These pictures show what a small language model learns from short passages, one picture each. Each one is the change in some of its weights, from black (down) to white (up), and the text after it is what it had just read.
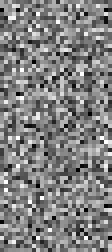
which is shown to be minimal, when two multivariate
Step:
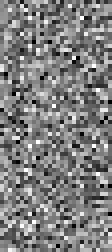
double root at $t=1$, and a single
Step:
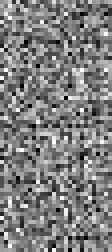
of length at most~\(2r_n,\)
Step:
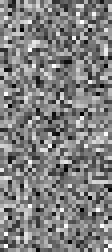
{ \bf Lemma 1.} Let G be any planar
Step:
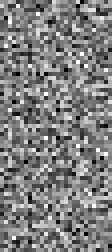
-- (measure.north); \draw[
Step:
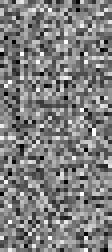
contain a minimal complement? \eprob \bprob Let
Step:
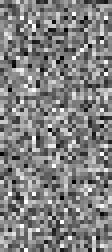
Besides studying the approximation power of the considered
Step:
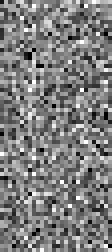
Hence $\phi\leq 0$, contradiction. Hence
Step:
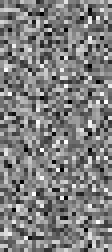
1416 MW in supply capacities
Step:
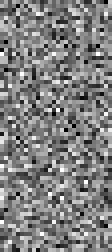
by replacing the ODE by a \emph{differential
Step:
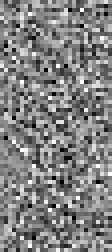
sentence describing its neighborhood. Our proof
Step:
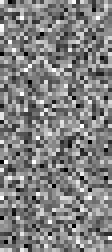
by \begin{align*} &\Big(\int
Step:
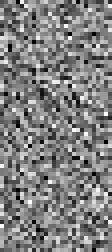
of gradient-type iterations to $ T= 2500
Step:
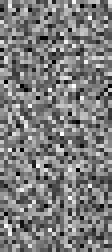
real inside $N_G(D)$
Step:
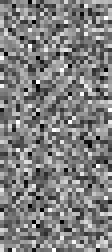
one of the ways to keep the stability in
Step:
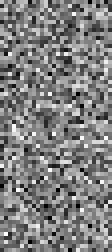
$f(S; \xx)$ can be written as
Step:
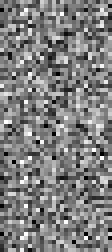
\in V$, and it is now enough to show that
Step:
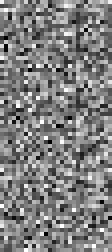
\setminus \pp \ | /k$, which in turn
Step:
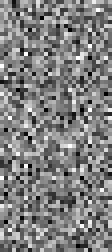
= \mathbb{E}_0 \log a
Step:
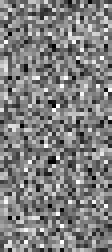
$v^*\in C$ such that the function
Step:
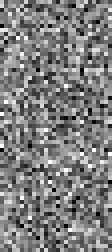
\ref{SV} \begin{align*} B
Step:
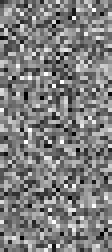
vertices $v$ of the polytope and the
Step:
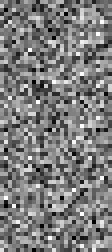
of two-bridge knots of genus
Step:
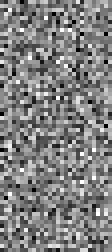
quartets with $\abs{r_1}
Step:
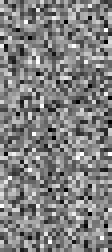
be able to win. \end{proof}
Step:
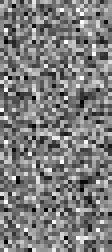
of non-negative real numbers that satisfy the recurrence
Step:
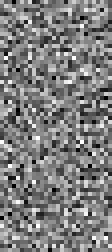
$TT^*$ are both diagonal (diagonalized with
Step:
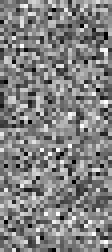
sentence $\alpha_{i}$ asserting, for
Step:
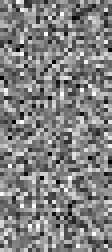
equation $$ (a_1^2+\lambda)
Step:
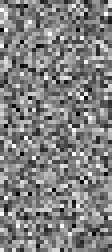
ensemble defined by taking the manifold as a phase
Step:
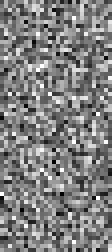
field for the mean value of stochastic parameter is shown
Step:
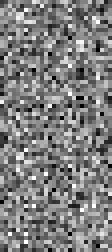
sets $\{P_s, 1 \leq s \leq
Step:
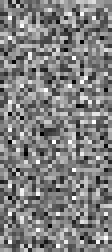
$\xi$ неизвестны.
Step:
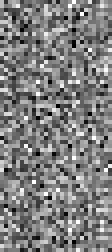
of hyperplanes related to billiards within
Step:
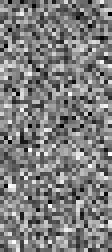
\end{figure} \begin{remark} Every
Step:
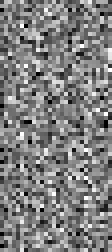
isometries, of small into isomorphisms of
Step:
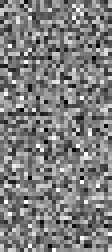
analysis such as Seiberg-Witten theory extends
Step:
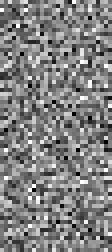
(see \cite{NuIm}). Set
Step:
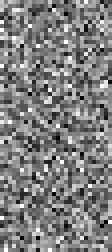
Q} \def\texto{\text{o}}
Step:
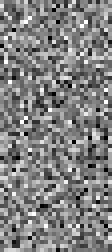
but $A[x,\si]$ is a prime ring
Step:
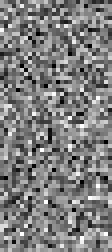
$q_{n+1}$ to create a
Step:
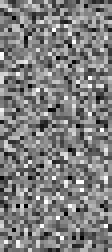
with $m$ rows. So for $i$
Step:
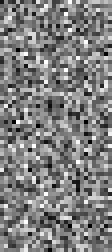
&= g\circ \varphi(\gamma)
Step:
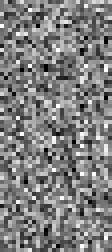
If the connectivity of $G$ is
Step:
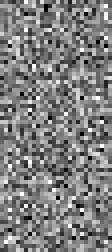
A \keyword{geometry} is a
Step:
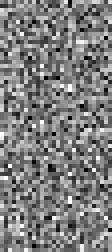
$1 \leq \ell \leq N$, let
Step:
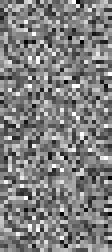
(2.31), we deduce the following identities
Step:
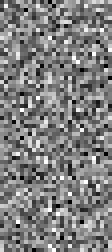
manifolds of the period three saddle (see Fig.
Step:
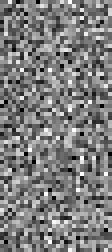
where $\mathcal{N}$ is the totality of
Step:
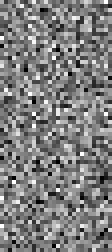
In this case applying $f$ to $T$
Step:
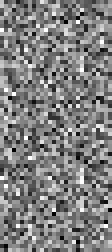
following: \begin{quote} The
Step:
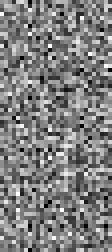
\end{equation} \end{corollary} It is
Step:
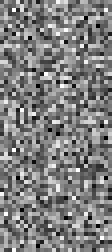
the Bienaym\'e equality, the
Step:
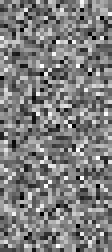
les entiers, en faisant appel
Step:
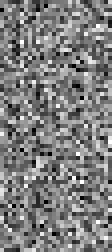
been done on algebras with involution over formally real
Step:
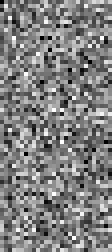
due to the global nature of the functions
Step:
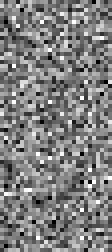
do not have any blending weight functions that
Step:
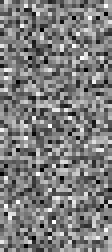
of dimension $n$ with constant holomorphic sectional curvature
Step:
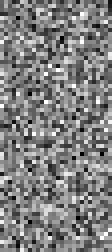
\emph{$\epsilon$-family} of subsets of
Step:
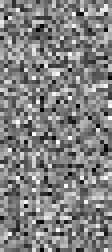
inequalities \\ for Sierpinski carpets
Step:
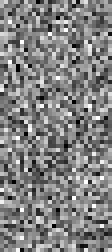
\F_t$-adapted with $\tt
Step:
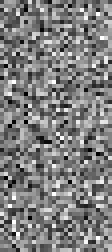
Laplacian eigenvalues of the Cartesian product
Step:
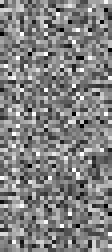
\cdot \prod_{i<j\leq p}
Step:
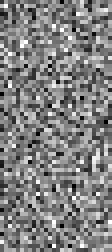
group of the original variety. In this section, we will
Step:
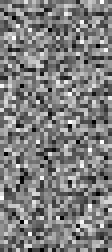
is a sequence of Ricci flat metrics with
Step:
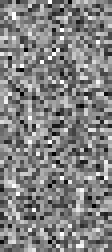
a lattice, in the highly composite case
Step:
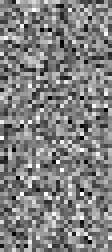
is the $t_{\nu}$-distribution cdf if
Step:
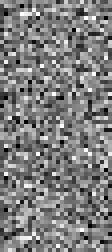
it is odd. We check now directly that from
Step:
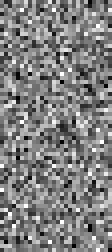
compare the algorithm complexity of the layered
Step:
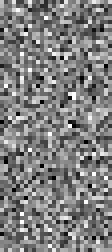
choosing appropriate value of $M$, we
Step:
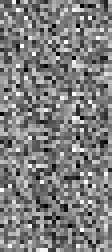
modules over $\g$ and $\DJgA$
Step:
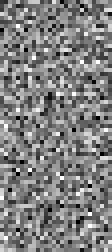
torus in their complement, which also precludes a
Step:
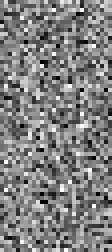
that $\rho\neq 0$. By the density function of
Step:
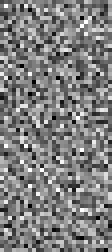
this number of parameters and obtained with positive probability. In one
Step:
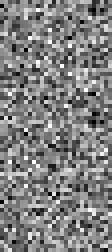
} on $\Omega \subset {\Bbb R}^d$
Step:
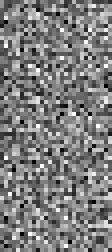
[ \edge node[wlb]
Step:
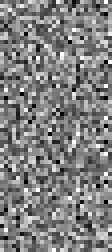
$\sigma$ (we call it the set of generalized
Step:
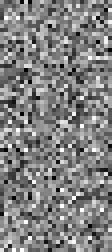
1}_{[x_i]}$'s are continuous
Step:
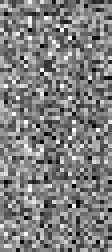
and the second author is supported by an NSF
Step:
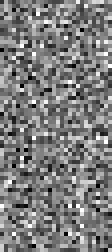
would produce additional logarithmic terms, which
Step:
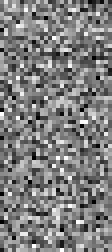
order central difference to generate the synthetic data.
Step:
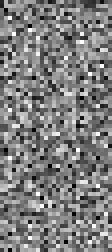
A morphism }$% f:X\rightarrow
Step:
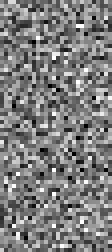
of $n$ vehicles.
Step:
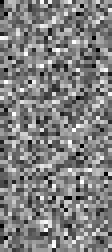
$\wt \Delta$ and contains $\alpha\cdot
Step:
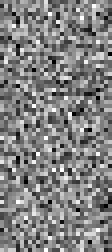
multisingularities composed of the elements of $\sigma$
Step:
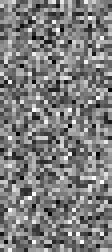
number tests, the limited tracer
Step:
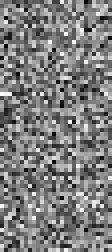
smooth deformations. The authors thank the
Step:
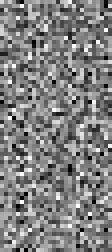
to represent it and $\frac{(t_m -
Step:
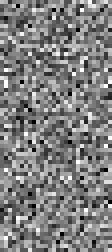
$\mathbb{K}$ shall denote a field. For any
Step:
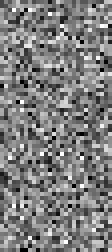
simple oriented curves, called \emph{arcs}
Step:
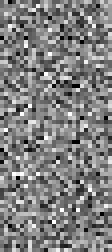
the preceding considerations. $\Box$
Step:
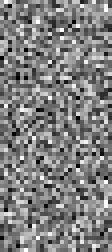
Hopf manifold $X$, the filtrability of vector
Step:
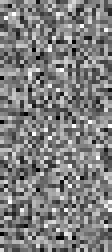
\newword{scattering term}
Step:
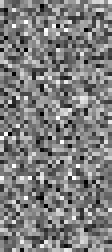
with the usual Hilbert-Schmidt norm
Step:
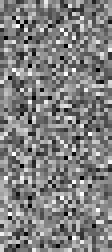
digital topology dealt with only low
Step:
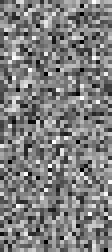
Suppose that $\chi\vert_K$ is irreducible.
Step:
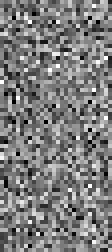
of $\triangle XYZ$ are collinear.
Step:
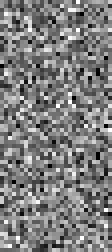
we have $a\towall x
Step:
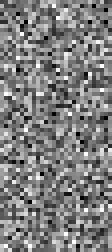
F/X $ which is $\dim F$. At
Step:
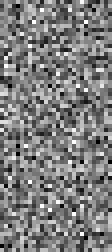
$d$-complete posets, hook formulas,
